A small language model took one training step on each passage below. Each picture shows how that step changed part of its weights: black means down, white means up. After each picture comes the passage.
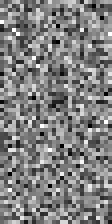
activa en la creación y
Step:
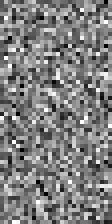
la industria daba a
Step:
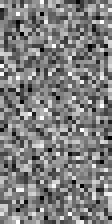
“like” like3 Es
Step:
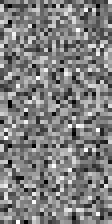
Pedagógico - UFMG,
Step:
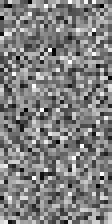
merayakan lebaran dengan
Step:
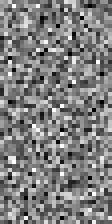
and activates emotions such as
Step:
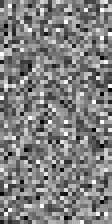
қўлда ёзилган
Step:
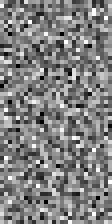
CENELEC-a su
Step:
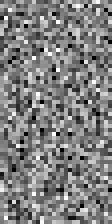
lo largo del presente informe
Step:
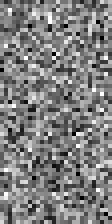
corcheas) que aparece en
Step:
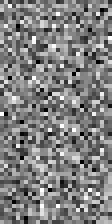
mavzuning ichidan
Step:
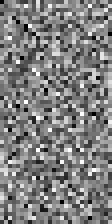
va monitoring tizimlari orqali
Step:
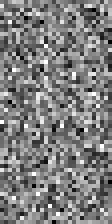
fehlerhaftes Modell
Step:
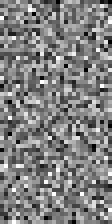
Contemporânea necessita
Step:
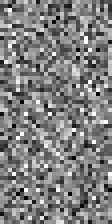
san'at asarlarini idrok
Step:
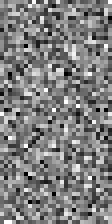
DAN PEMBAHASAN
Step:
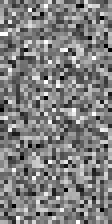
ehtiyojlariga ega
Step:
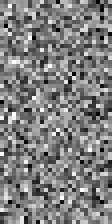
моделни қўллаш
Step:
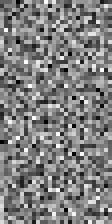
bei den meist unklaren
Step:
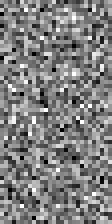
ichki sharoitdan biri
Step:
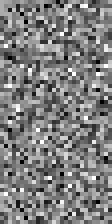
quechua hablantes,
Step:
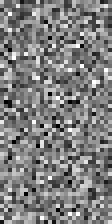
bilan, ularning imkoniyatlariga
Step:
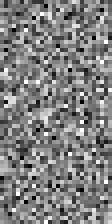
antivirus (Madhurya
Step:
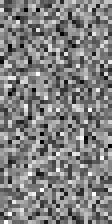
son jihatdan baholash
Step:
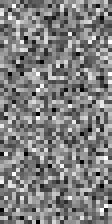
sabe que habita como en una
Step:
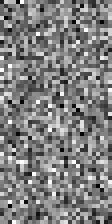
da Publicação Carlos
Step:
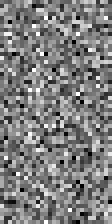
детей, способствует
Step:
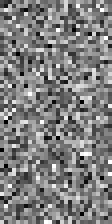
al. A review of the
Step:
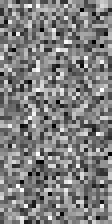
дійсне право.
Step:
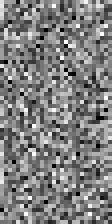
Бошқа тажрибаларда
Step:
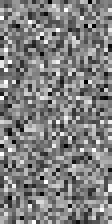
D. Antunes, V.
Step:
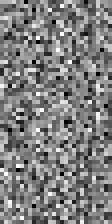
elétrica, que pode
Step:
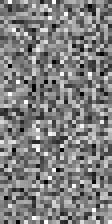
independientemente del
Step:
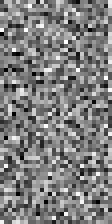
Saborit Valdes,
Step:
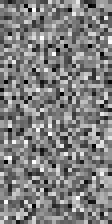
amplitude; - 4)
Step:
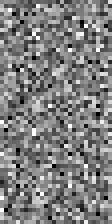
e dos cuidados prestados,
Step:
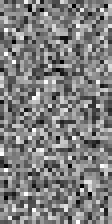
основними представниками
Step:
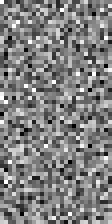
nama rakjat hanja
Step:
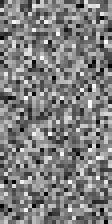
eşinden şarap
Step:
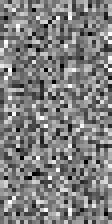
militare¹³. Fin
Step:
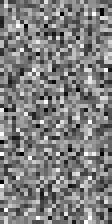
maqolalarda alohida izoh
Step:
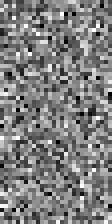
Tabel 11. Hasil
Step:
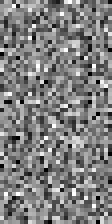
Chegaraviy me'yor
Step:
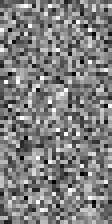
spiritual heritage of
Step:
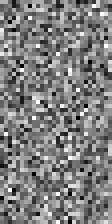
tarmoq saytlarining
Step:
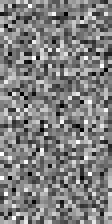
года (women's Power
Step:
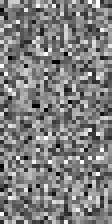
qilishga majbur, aks
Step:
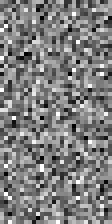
через LMS [2].
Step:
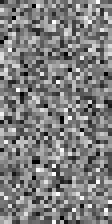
yetkazib berishga
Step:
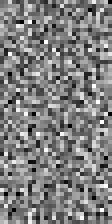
Contendo como problemática a ser
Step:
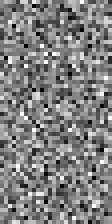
statistik ma'lumotlar
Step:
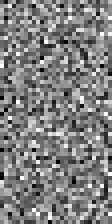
discurso dos periódicos
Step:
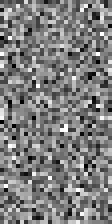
sonucunda, ulaşım
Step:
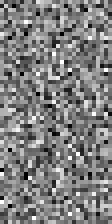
dá outras providências.
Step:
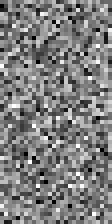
va asosli talablar majmuasi
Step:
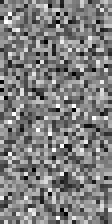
comunidades terapêuticas.
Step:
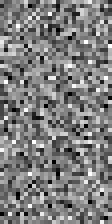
1–5. Retrieved
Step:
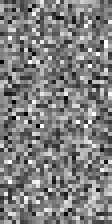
x bibbiensis* R.
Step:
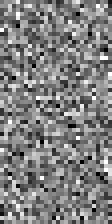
2015). Se discrimina
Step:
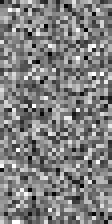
by Parker Thomas
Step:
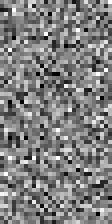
Ministério Público
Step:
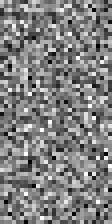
de vida desta população.
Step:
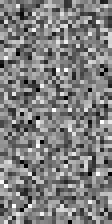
على الرغم من أن
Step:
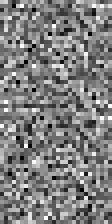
euró elhagyása
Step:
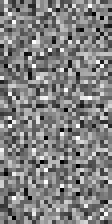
поскольку помогает
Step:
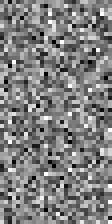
gestion en milieu
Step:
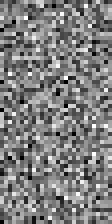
outros). Além disso, o
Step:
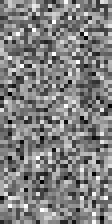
aruz kalıpları,
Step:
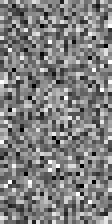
das Landeskrankenhaus
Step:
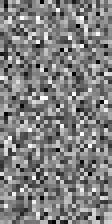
- ehnat bozorida
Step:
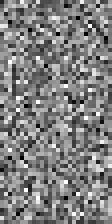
Essa articulação entre teoria
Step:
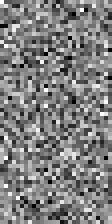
*jaz* jaylawında,
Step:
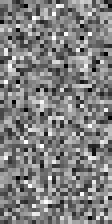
Problem: Inzwischen
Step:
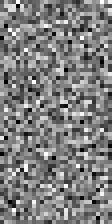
(The Global Innovation
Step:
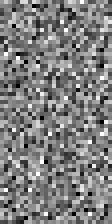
statistische arbeid
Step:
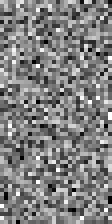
ven más inmaduro o
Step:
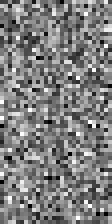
Crespo, Maribel
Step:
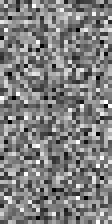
CPP, após a
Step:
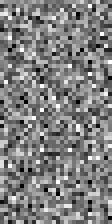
o‘simliklarning pastki
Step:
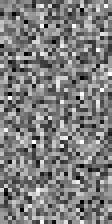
солнечной радиации:
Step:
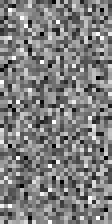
ishlari konstruksiyalar chegaraviy
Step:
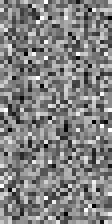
44B da LPP; e -
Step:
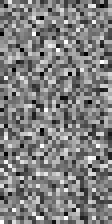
اختبار (ت)
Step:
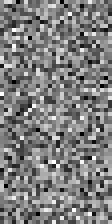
sotsialistik realizm
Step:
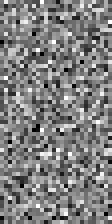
tadbirlar- yerning
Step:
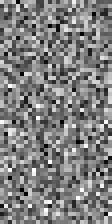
s.l. : FedLex -
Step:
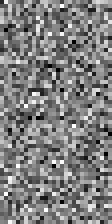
se casaban y necesitaban
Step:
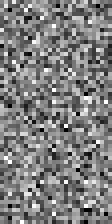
хозяйства заключается
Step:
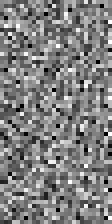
udara dan pencemaran
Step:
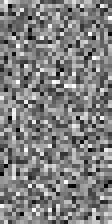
absorvida no setor de
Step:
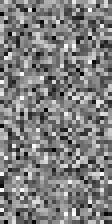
**Javob:** Faqat
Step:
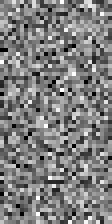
já delineava seus temas
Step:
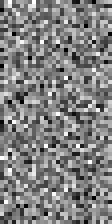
Jurnal : Journal of Higher
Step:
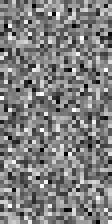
экин учун ерни
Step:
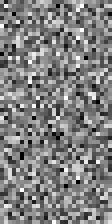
do Pará, Belém,
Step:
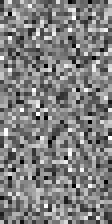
Natijada 2020-yil
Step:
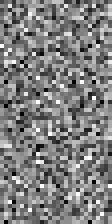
system of right ascension
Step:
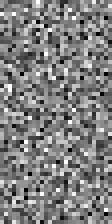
désir de renverser le
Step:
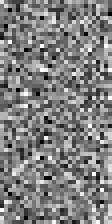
ise yeni tıbbi
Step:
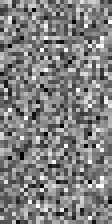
burada yabanı alma,
